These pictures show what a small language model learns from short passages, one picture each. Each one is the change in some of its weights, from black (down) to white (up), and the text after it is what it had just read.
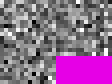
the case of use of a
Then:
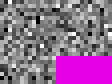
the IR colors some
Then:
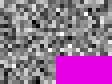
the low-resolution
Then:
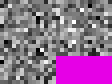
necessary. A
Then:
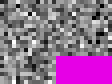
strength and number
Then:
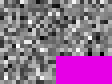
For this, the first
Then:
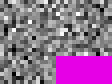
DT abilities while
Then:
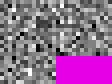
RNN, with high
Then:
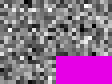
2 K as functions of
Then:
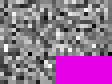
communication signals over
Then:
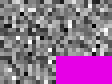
A total of 21
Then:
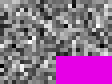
in a finite CI
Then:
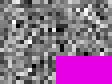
a long period of time;
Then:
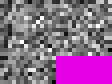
Statistics show
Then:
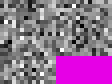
high C/N ratio of
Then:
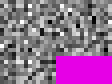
\psi^A$. We
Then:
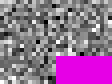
Therefore, (20)
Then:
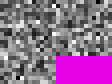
infectious cause
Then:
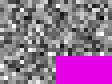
many solutions. This method
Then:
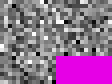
(even thermal
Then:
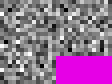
measure user acceptance
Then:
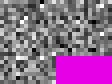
the preprocessed
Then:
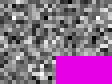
complete system. In the
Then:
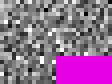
types. While
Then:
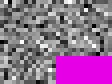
downward continuation
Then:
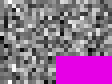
both the integrity
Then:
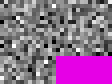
indicated a doubt
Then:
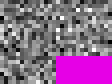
Tropical Ecology
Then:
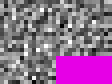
domain and risk
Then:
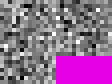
Diplomatic and
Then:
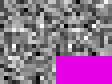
perturbed side
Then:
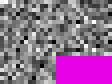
by UV –
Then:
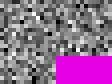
lighter than the
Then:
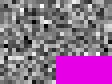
the patients who
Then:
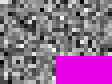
Support :
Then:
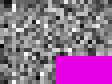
layer 2. In the
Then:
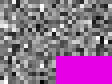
can settle into a
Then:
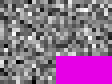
aim of the present study
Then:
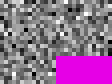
ΔT is the
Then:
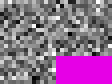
sensation in the
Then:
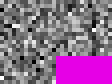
far not achieved
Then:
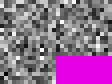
the plane. In this
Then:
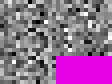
as well as the vector
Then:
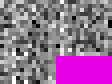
the total number of cells
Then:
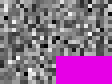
and clients need to
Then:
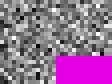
\end{equation} This
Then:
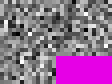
multiplet} We
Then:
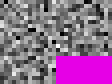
well as living
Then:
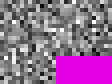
and late--type
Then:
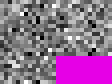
the momentum of
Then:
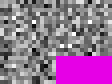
the eigenvalue
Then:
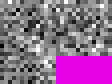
of Information Need
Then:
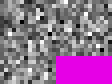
of our method is to
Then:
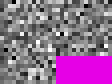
iterate toward
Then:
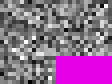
of the University of
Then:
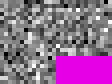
IN THE
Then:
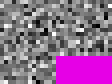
valuable discussions
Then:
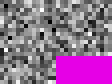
the controller or
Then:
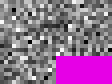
presence of nail
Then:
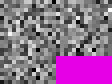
to wear if the
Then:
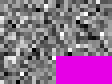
the completeness limit of
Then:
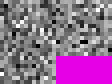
geometrical structures
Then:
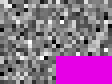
with the existent air
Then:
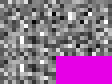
reported relatively
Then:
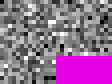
advance on our systems
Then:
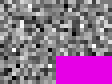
gaining unauthorized
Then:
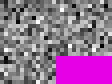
whole or cut into
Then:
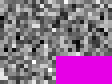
generated during thermalization
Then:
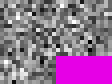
in the immanent
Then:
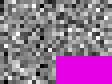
quantum heat engine
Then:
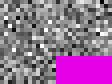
and progenitor models
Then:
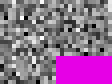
characteristic width of this
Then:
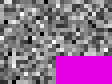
the chosen model.
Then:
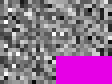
which is at rest with
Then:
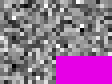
dynamics. Our
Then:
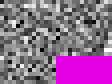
are turned on,
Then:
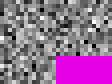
In SS-ICA
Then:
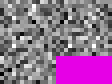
literature show some
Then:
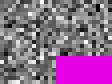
the before as for
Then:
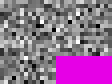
ablation studies:
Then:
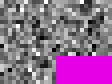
relevant. \item
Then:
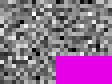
the formula obtained by
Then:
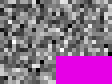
function, providing a measure
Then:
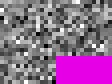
for a given disease
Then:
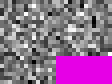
the dual use of
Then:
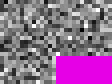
classical statistics which
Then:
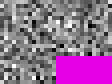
different nodes and their
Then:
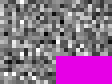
- Process improvement,
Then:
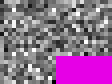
dependence of a range of
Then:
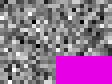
statistical error.
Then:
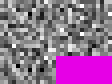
equivalent stress
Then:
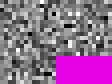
environment can help in
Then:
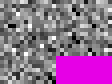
transfer phase (the
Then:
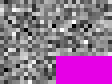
child's personality
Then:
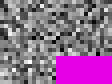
thought to be due
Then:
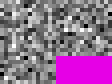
research was conducted around
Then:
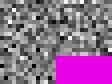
context, we denote
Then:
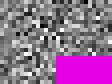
multiple areas. This
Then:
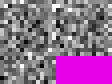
any $i \in
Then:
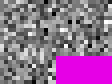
expected on the time
